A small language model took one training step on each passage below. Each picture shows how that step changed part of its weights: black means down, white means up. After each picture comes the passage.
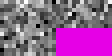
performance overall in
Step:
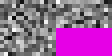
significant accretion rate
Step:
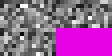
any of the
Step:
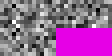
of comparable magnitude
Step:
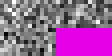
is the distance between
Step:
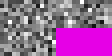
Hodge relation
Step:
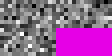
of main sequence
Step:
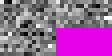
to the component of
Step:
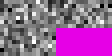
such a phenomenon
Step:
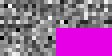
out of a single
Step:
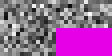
and TC2
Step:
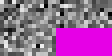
in general.
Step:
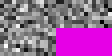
the segment
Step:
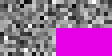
+ \alpha m
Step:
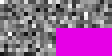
broad range of
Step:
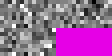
section and also
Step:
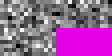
angle between the photon
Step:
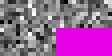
longer to
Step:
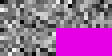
tensorial quantities into
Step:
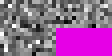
calculated by assuming
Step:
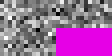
magnetic field) and
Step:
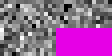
like in the most
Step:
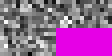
inserted into
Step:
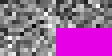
this formalism.
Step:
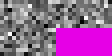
& consists of
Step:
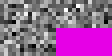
This enables us
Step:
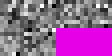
we describe the potential
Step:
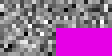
surface arrives
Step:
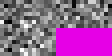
detailed information,
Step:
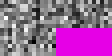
scale components which are
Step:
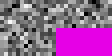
current and then the
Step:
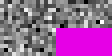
obtained with the help
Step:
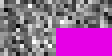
horizon at
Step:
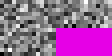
the contribution of the
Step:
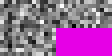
is for the Dirac
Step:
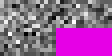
report results of
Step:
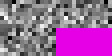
noted above.
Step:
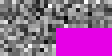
and thick envelope
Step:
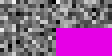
estimate error $
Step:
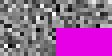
\delta H$
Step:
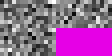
and SSD
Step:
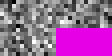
horizon. One
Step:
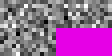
AC power flow
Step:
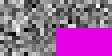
King et
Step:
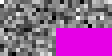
than that from the
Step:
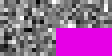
samples with an available
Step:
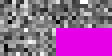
are drawn
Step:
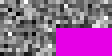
set of equations of
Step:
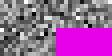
in such way that
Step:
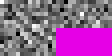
Fourier transform to
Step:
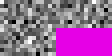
compared directly to observed
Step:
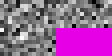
neutral and
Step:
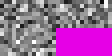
the gluons
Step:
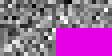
of each field.
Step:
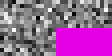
data. The total
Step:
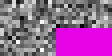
selection of appropriate
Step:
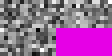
for stages
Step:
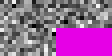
transport coefficient, but
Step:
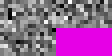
temperature $=
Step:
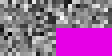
energy. The vertical
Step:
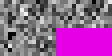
and is most
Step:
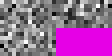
we have generated in
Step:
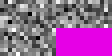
excitations each
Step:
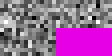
broadened peak
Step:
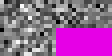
only fields defined on
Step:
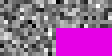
that these mesons
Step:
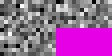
thermal properties of the
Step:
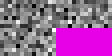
of Big
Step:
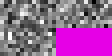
is variable and we
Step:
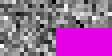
size $k$
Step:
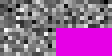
a spacetime volume
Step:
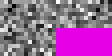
average atomic mass
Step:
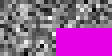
add weight to the
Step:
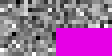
theory, for several
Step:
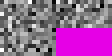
in the nematic
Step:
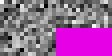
in two of the
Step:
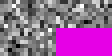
our experiments, we
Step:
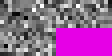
addition, one of
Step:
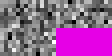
detector complex
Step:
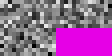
simple mass term,
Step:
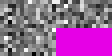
given by \be
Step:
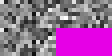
due to an
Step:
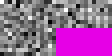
property of
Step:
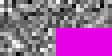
in the known nonlinear
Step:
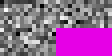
effectively creating
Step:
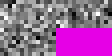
adjoint representation.
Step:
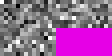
at an applied field
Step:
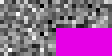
of the branching
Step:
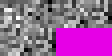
points toward the
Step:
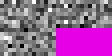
behavior of the scaling
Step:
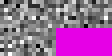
cannot be obtained using
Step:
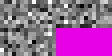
distributions of type
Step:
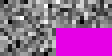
specify the input
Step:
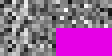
are computed across the
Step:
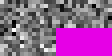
hamiltonian which is
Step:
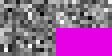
bounded by
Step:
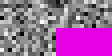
\right] +
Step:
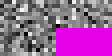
the background medium.
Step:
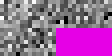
states as well and
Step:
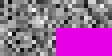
have released
